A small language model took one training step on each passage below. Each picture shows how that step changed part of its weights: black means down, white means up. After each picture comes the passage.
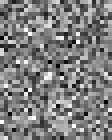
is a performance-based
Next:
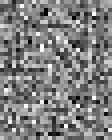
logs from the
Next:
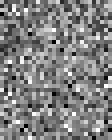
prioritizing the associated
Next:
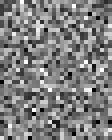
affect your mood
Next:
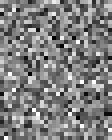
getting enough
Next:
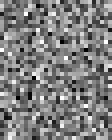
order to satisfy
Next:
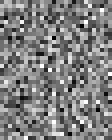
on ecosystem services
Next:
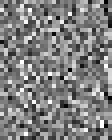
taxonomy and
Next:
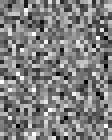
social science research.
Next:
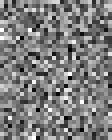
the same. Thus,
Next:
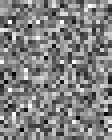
reused by adding
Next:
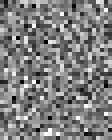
deals with a limited
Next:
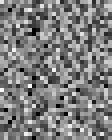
and by increasing the number and
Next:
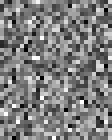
mathematical optimization
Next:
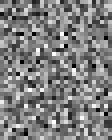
rate volatility is
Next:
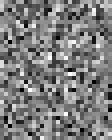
Until the 1st
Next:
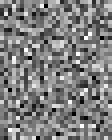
(3 minutes)
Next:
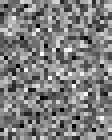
to RF protocol
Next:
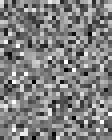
the mouth and
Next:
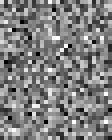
several possible melting
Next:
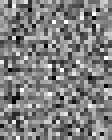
in light of the more
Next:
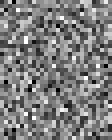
policy shocks work
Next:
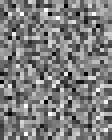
bitumen from
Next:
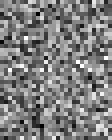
registration of most species
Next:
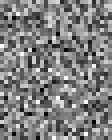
current policies put
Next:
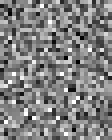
of the current work is to
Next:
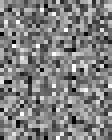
Change this world with
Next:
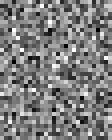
of the DfS field
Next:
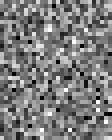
our synthesis
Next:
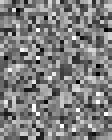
inherited by the
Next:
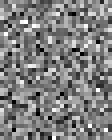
judgement as an
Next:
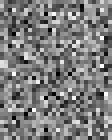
hyperplasia in
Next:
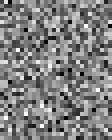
The sheet is composed
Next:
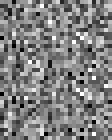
of developing creative
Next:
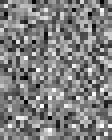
Commission define a
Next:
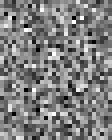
the base station to
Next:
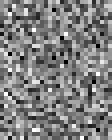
commonest maternal
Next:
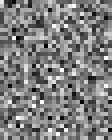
in patients treated at a
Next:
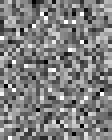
Lia Crotti
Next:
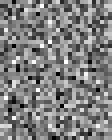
of total breach
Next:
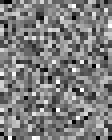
the speakers were
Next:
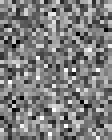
following groups of outcomes
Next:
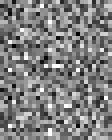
of awareness of learning
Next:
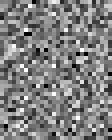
energy consumption need to be
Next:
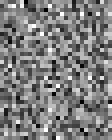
of the following four
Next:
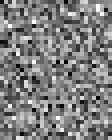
intact acrosomes
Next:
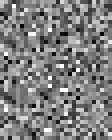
was a rule for
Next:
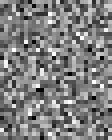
60% of cases,
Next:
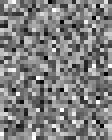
Apprentices. The
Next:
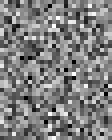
the general background
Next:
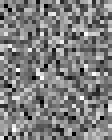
Two papers
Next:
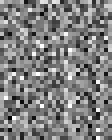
be his principal
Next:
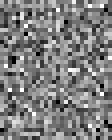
new subsampling
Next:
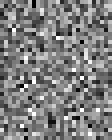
such as cereals used
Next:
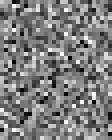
indicates the SAR
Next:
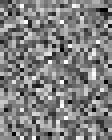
is reconstructed
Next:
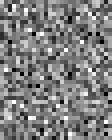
principle of
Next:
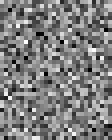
and skills in order
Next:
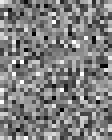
All numbers are
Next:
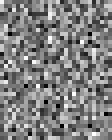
held in our work in
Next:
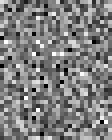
Bengaluru -
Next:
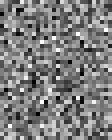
with x and t being
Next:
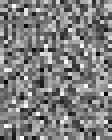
study evaluated the individual and
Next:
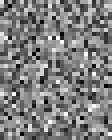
its negative effect in low
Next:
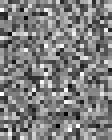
sample tests the sensory
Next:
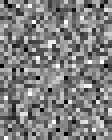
subjective decisions
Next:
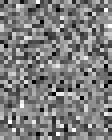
catheter through the
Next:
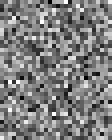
the content and integrity
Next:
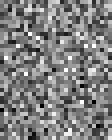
or maximum use of
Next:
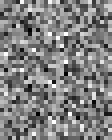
operating point is not
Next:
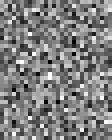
criteria in a
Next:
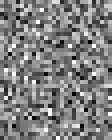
exhibited the
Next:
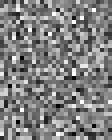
after stroke
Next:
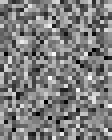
is an inability of students
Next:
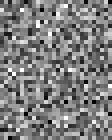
not just factor
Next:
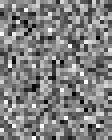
motivated by the development
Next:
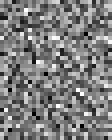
respect for diversity.
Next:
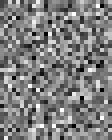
9: Parametric
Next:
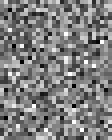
model identified 23 out
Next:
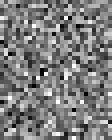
titled *How
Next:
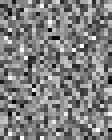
of good status only
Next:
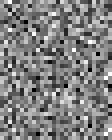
although the population
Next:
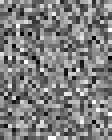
and outline for publication
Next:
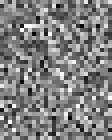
between the effort put
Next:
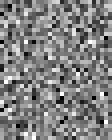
mental health.⁵
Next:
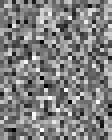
analyse evolving
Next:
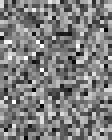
the formal sector of
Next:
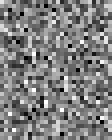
Alex W.
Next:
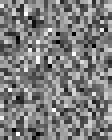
education. The author
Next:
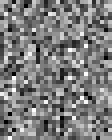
Sugeno system.
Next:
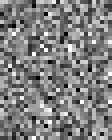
though the patient is
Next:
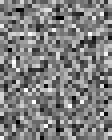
add-ons onto
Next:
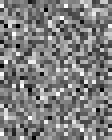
have shared relevant data
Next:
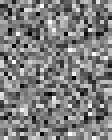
of Intubating
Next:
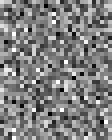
Act proposal –
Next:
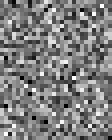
prediction can be
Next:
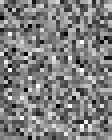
for supplying power to
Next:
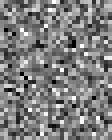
users in transport
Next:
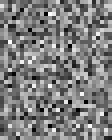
politeness strategies
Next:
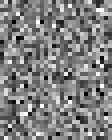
with decoupling
